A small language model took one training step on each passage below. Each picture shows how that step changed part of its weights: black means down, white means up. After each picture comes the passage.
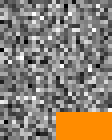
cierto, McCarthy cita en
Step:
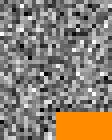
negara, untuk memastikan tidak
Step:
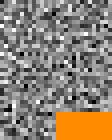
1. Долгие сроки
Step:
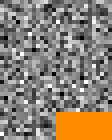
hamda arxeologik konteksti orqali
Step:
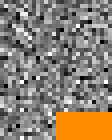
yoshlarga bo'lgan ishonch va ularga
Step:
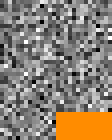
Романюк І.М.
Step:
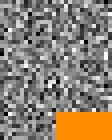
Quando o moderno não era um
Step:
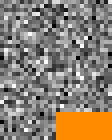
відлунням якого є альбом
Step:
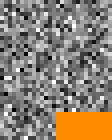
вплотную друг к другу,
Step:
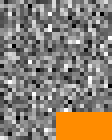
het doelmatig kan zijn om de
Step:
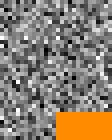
des Communautés européennes
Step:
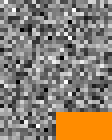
5. Подача учебного материала.
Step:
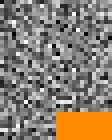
dapat dipengaruhi oleh
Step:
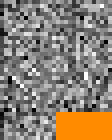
вазнини тикланиш вақти
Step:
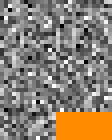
la prédica ética y la eficiencia
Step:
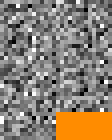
dei corrispondenti caratteri
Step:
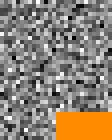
слова: серебряный карась,
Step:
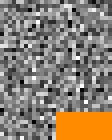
geomorfologia, climatologia
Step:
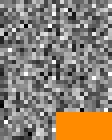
iqtisodiyot" konsepsiyasiga mos transport
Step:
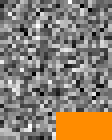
met gemiddelde waarden te werken
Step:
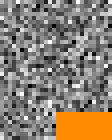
productivité, d’innovation et
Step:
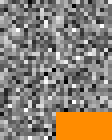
cometidos, característicos de desvio
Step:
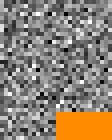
келтирилган [4].
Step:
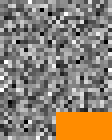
которые по своей сути интересны и
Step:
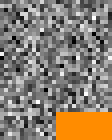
ijtimoiy guruhlar keltiriladi².
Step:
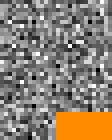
turh xarakterdagi harakat va
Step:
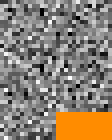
sınıf farklılıkları ve
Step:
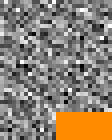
resolución de problemas, la planeación de
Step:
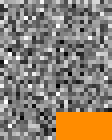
конвеєром. Питання
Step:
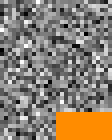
beziehen, z.B.
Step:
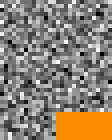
Từ biểu
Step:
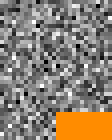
aguda • Meningitis
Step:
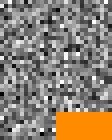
shu jumladan, kompyuter
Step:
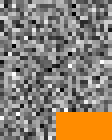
relacionadas con el PES. Intencionalmente
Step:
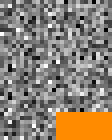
potencial para transformar la dinámica de
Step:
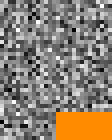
ainsi les normes (cadre
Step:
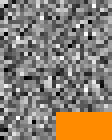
*Abdulla Avloniy,
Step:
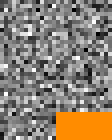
– niepodpisany autor –
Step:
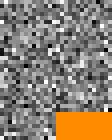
universidades fueron sometidas, en
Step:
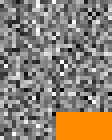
(o aparelho em pedra,
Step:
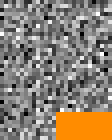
apontam os motivos que contribuíram em
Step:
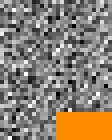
вікові екземпляри
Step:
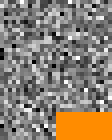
Logit Models*) con un conjunto
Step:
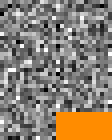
%), к порядку Polyporales
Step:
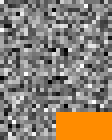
муҳитида кўп функцияли —
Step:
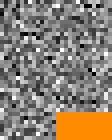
tutadi. Xalqaro tajribalar
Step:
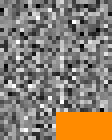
Hal ini ditunjukkan dengan hasil
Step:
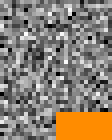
нематеріальних складників,
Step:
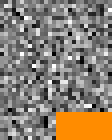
va nomarkazlashtirish asosida hududlarni
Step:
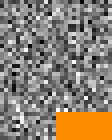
Разуваева И. Ю.,
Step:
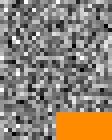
fungi: Types,
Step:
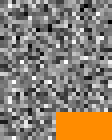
Воздушные изолированные линии,
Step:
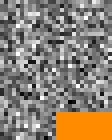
research on the topic, the author
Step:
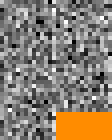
професор Лодзинського медичного
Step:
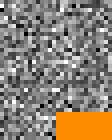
las funciones semántico-estilísticas de
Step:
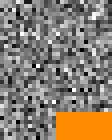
(АНГСК) є тяжким
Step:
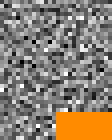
she'ring bundan boshqada
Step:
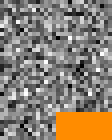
алюминиевых производств, которые
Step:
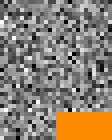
на внутривидовом уровне.
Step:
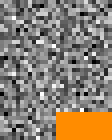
B., S Negoias, &
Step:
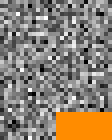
today face multiple risks:
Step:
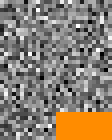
talabasi Abstrakt: Ushbu
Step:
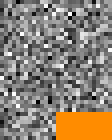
Куликов в своих плакатах
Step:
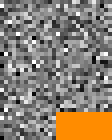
muvofiqdir. Foydalanuvchi
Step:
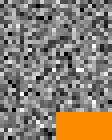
yang berbeda memfasilitasi
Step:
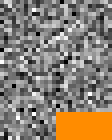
janvier 1954. Djilas
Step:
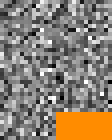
Bu usul asosan burg'ilash va
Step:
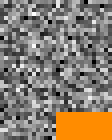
qualité scientifique d'un
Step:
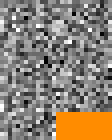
центри П(ПТ)О
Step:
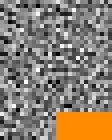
família Solanaceae, como
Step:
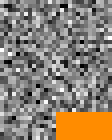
спец машқлар буюрилади.
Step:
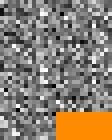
LAW (SERBIA,
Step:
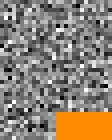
которое предназначено для обмана
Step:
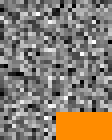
qoladi. Bu esa ularning o'ziga
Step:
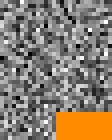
tomado las medidas del caso. Esta relación
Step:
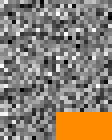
anĩŋ tĩlĩn
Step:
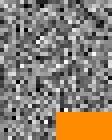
Daremberg C. Œuvres
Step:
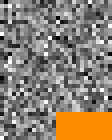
3,4.$$ Максимальный ток
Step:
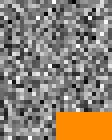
работают в равных рыночных
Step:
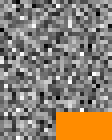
bozor iqtisodiyoti sharoitida
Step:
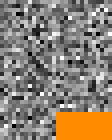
alumnos en la realización de las tareas
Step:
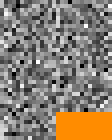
anglatadi. Onomasiologiyada
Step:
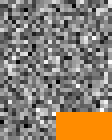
chaises à Manzano, etc.
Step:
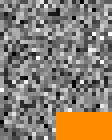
quvonishga o'rgatib
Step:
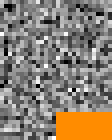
Q3) DA Pretplata
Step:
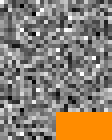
okula yönelik tutumları ile
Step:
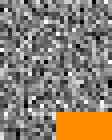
gulida 5 ta changchi bo‘lib,
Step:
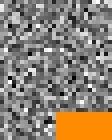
необхідних умов. Оцінку
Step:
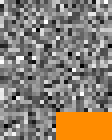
pemanfaatan potensi ekonomi
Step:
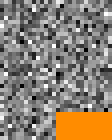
исследования, который бы соответствовал
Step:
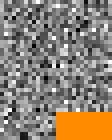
que as cortes gerais da nação os
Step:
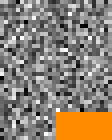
галузі знань, яка
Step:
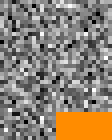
позволяющим преодолеть
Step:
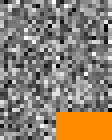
En cualquier caso, padres y educadores
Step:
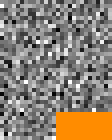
-71). É desse momento na
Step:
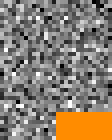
Für unsere Girls ist dies
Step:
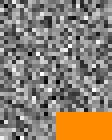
H. (2016). High Temperature
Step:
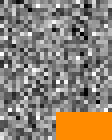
e ganho de tempo. Um deles
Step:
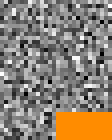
faced by enterprises when
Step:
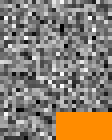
dos debates éticos e estéticos que
